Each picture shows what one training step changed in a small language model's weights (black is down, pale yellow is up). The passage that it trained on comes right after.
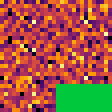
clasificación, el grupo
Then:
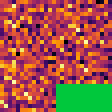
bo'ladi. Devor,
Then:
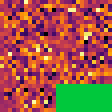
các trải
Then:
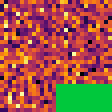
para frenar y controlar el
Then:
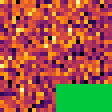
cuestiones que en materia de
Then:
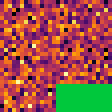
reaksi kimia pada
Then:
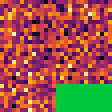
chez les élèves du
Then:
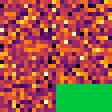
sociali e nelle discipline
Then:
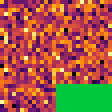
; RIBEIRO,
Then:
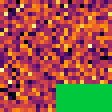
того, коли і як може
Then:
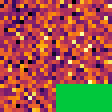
препараты на основе
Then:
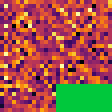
hisoblanadi, unda yo'llar
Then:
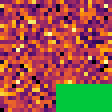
maka pembagian
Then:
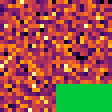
Pour mieux analyser les
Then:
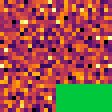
- O'quv materialini tanlash va
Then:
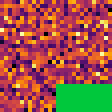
Ферганский государственный
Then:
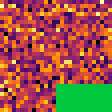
a la etapa más complicada
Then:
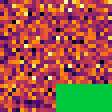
((cultivo OR producción
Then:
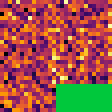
paralela – inclusive porque
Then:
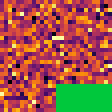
anglash. Oliy ta'limda
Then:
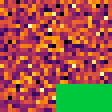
asosiy elementlarni aks etadi.
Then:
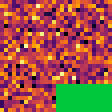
الفعل...² «Феъл
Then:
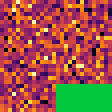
электронную копию
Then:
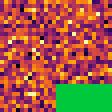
selection of topology in
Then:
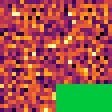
of Philosophy in
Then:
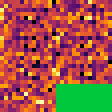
merupakan ketidakmampuan
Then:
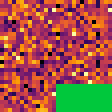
o objetivo é promover a
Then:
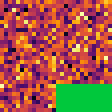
Воздух имеет
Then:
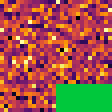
normas que contribuam para um trabalho
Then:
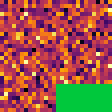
образ более ярким,
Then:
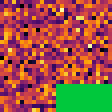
таких столкновений,
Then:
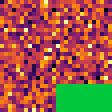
із ступенем
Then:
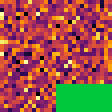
динамике Ethereum.
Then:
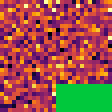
apenas as intervenções na
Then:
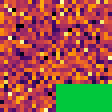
грамматическая структура.
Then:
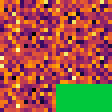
Με άλλα
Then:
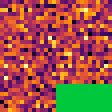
xonimning o'zbek
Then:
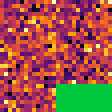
tauschten wir uns über
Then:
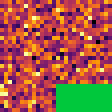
dos resultados. O sucesso face ao
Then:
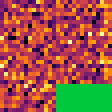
Ushbu maqolada maktabgacha
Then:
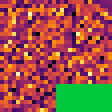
понять (імідж,
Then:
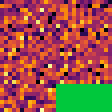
va bu qiymat bizning
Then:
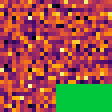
hingga selesai.
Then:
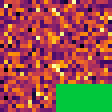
Of Thinking In
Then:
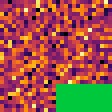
instalações no sistema operacional
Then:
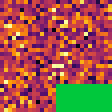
tarkibida vitamin
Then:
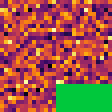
em um processo de construção e
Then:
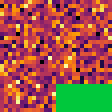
liberação de uma massa de
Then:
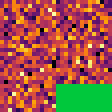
*A Cultural History of
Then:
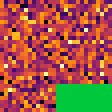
especificamente, a dor.
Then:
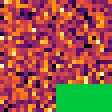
contribuir con información rigurosa
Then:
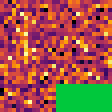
uma pequena cidade, no qual
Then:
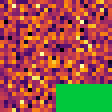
der partners er niet is,
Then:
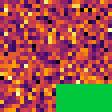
parema, maqol, matal,
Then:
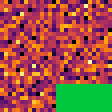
pedagogik muammo sifatida kun
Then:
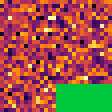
Universidad Nacional Experimental
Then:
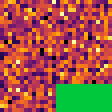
xitoyliklarning idrokini
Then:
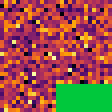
wettelijke verankering
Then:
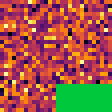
bem como indicações de como
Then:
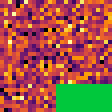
glucosa. Humus
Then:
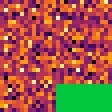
va xorijda juda keng
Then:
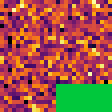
характер атаки [24,
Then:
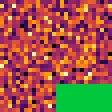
Polski Instytut
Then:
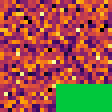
darajasigacha pasaytirildi.
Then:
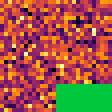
legislația actuală a
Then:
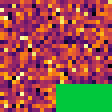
Suv xo'jaligi
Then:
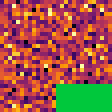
Jos van Helvoort
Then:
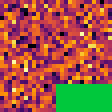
de Saúde afirma que o
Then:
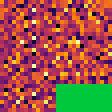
est le résultat d'une
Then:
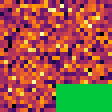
в языковой ткани
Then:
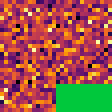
Reconstruction of Soft
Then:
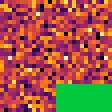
мустақиллигини тан
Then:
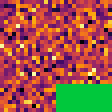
proposed activities were
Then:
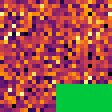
может быть синим, т.
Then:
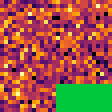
kadrlar, inson resurslarini
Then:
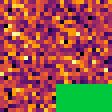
motion energy converters
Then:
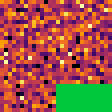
de educação em saúde nas escolas,
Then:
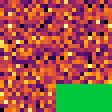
6. Conclusion Cette
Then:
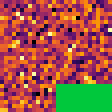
отношений в сфере
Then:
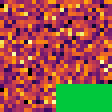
ذلك. وترى
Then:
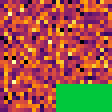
v arheološkem
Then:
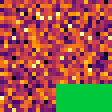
Қ.Назаров. –
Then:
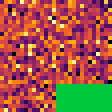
что затраченные средства
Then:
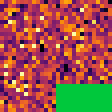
brings the meanings of
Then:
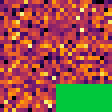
of skin lesions in
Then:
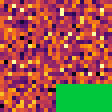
fapt, între antologia
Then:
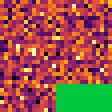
qilib aytishimiz mumkinki,
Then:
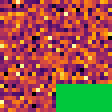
Мальцев Николай
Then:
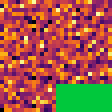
seluruh pengeluaran yang
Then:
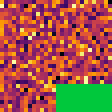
prevalência diretamente relacionada ao
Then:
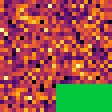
окремих ланок
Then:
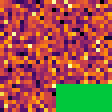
marché au comptant à un
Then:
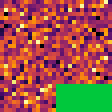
de cada participante, podendo ser:
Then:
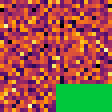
a origem das sementes,
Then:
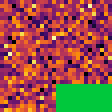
proyeksiya tanlasa bu
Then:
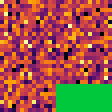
только приемлемы, но
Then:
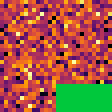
avec des conséquences
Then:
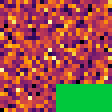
Buchstaben sieht man
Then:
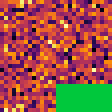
санъат таълими
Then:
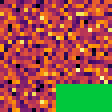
texnologik talablar asosida sifatli
